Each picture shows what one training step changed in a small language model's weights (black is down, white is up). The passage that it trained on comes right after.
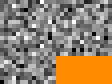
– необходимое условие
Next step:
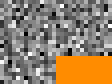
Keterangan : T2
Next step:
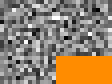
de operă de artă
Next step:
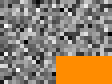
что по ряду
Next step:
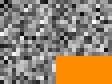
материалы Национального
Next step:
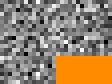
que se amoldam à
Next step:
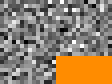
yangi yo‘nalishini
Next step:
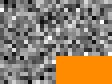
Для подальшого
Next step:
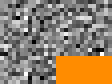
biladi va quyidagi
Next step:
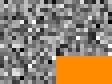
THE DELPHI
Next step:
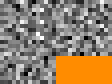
que han quedado sin
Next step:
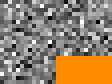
T., Strzelecki
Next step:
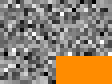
Técnica y de
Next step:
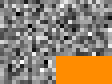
de Andréia,
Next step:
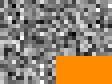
below the average
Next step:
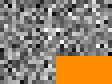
для этого созданы
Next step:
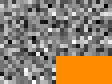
manter seus contatos de
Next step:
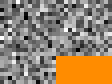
франс, фамен
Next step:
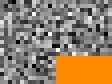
este periodo se abre
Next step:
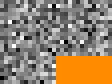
consultadas bases de
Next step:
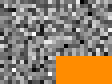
como morto e a
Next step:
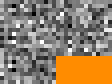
ailleurs nous visons
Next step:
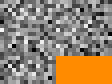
а также приведению
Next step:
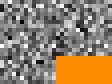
COVID-19 haddan
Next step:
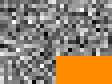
a capacidade dos sujeitos
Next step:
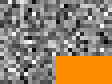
patrón emocional de
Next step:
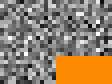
EVA no terceiro
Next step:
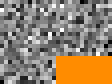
Nova Delhi:
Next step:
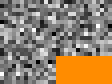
uterino. O instrumento
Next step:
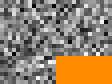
точки зрения.
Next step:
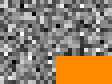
nomzodi ilmiy darajasini
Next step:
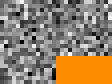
in der kath.
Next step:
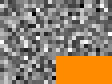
mos bo'lib,
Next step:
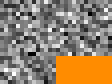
muloqot imkoniyatlari va
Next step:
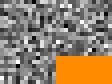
und Erfahrungen für
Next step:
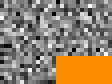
eng asosiy manbai hisoblanadi
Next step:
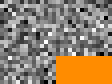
και πιο
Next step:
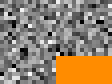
atuação repressiva
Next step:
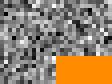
opulência ou forte
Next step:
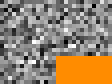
як порушення
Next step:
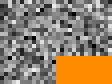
tetapi dalam penelitian
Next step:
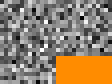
Данный документ
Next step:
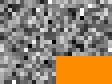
современной терминологической
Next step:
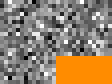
Tadqiqotning maqsadi va
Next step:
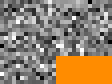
virtual dasturlardan samarali foydalanish.
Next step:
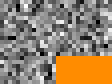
e residenciais)
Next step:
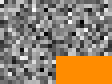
ao cruzamento das
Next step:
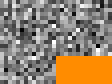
yillarda kompyuter
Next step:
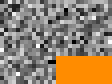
своє положення.
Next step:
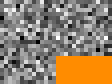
masyarakat arab sejak
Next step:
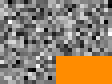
qilish ko'nikmalarini
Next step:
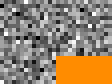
possible to verify
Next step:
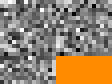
qilayotgan huquqiy talab va
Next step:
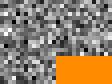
Ç7 Toplam
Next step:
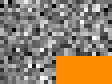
Publicar comentário
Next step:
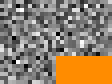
(см. в
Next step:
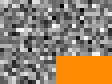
boy satrlar
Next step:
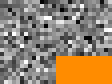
contribuiscono a
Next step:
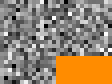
research, from theoretical
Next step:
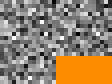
qonunga xilof
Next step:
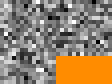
çok deniz ve
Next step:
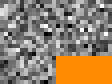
Respublikasining «Yoshlarga
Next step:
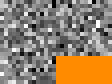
jozibador qilish uchun
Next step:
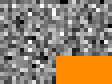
German) - Finde
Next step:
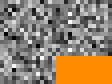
эффективном управлении
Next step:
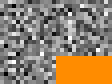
joylashish masalalariga
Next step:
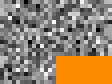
académica de la
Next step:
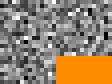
care se solicita a
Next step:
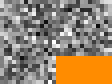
cultural awareness,
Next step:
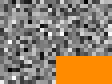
Polska jako
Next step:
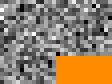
delas se torna
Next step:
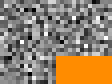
un patrimonio cultural
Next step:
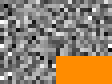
22. Isakovich
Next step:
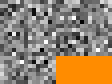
информационных технологий,
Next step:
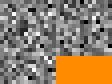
uma quebra na construção
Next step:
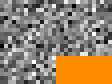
en reumatismo
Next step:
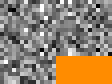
navlarining hosildorlik
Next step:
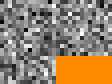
(...), las condiciones
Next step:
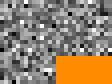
thought tradition,
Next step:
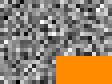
mood regulation and the
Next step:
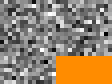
na violência. A
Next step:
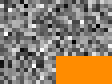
laboratoire** est une
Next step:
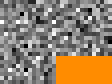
la carrera de
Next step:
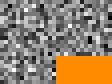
auf die Allianz der
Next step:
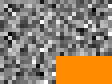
образом можно увеличить
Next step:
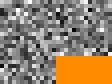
Dispõe sobre o
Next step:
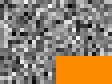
piesei este la
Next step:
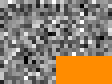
esa "As hungry
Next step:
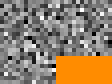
bu alanda iyi
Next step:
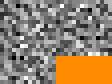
los Cuba Big
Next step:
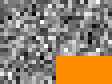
entre mar e montanha
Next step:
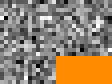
ongida buyuk
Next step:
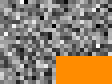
Blattstiele oder
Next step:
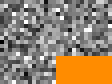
procesos de innovación y en
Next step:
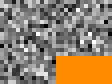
з нераціональним
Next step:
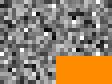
maxsus axborot
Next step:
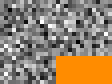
peut être réalisée à
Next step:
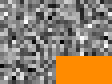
orqali o'zgani
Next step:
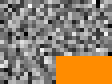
лікарі –
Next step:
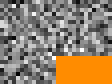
sobre los modelos de gestión
